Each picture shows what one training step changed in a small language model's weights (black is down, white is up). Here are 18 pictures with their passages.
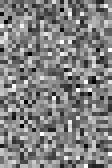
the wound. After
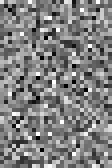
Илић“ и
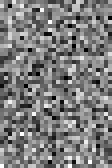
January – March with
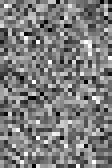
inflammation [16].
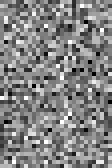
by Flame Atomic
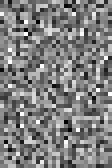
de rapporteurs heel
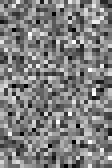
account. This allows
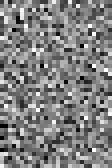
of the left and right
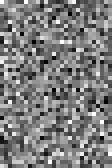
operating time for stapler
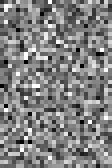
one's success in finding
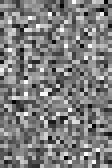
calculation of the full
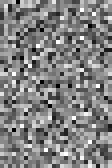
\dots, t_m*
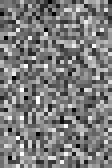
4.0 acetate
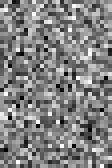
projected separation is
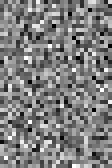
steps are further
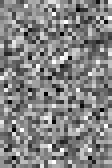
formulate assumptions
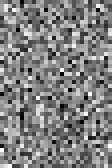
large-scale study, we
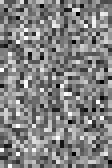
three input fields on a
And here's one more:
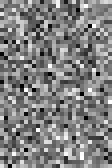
\forall n = 1,
